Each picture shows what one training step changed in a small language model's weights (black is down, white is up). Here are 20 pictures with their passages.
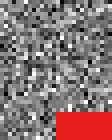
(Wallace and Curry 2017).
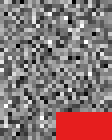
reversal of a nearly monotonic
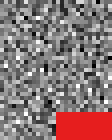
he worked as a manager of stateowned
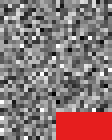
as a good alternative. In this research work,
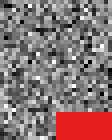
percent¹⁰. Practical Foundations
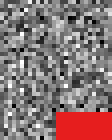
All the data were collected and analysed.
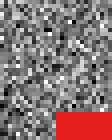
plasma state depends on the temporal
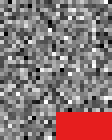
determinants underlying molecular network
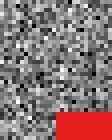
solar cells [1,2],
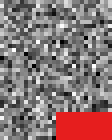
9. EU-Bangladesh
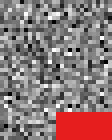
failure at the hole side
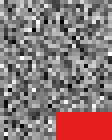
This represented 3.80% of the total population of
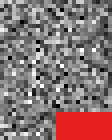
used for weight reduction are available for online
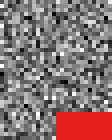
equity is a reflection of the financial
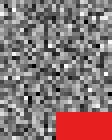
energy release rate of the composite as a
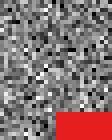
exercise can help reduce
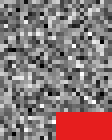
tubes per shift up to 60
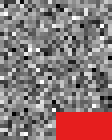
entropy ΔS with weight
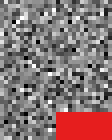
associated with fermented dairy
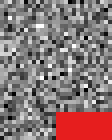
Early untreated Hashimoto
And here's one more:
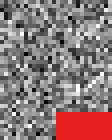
the SPD and its technical behavior. For
